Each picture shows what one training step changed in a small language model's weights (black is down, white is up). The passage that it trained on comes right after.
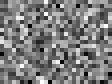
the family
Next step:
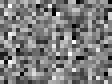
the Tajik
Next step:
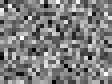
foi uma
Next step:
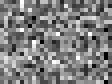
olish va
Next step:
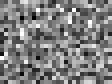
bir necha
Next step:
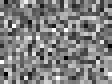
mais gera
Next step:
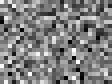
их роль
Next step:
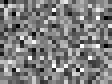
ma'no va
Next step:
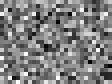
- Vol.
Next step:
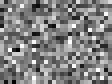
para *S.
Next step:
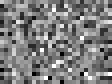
la metodología
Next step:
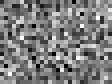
este mismo
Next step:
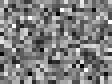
the variation of
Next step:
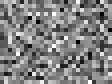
much you
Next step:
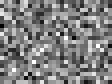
the control
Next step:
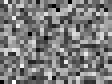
o bien
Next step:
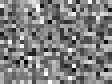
bola uchun
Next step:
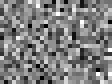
variable du
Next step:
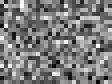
bir qator
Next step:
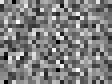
partir do
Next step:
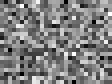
tanto a la
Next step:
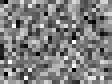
Na seção
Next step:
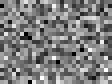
a esse
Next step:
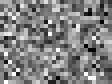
de seus
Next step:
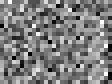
and its
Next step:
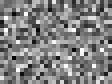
як у
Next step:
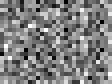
attention sur
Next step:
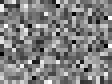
the field
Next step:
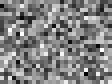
la forma de
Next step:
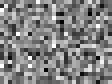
liées au
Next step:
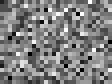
tot mai
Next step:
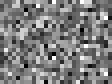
nos indicara
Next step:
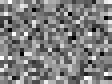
del Sur.
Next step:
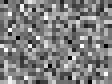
uchun o'quv
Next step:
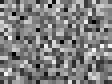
place in
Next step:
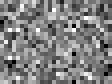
una concepción
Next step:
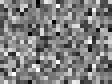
in een
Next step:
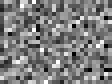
da aplicação
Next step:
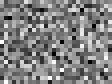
em Duque
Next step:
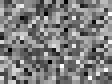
test de
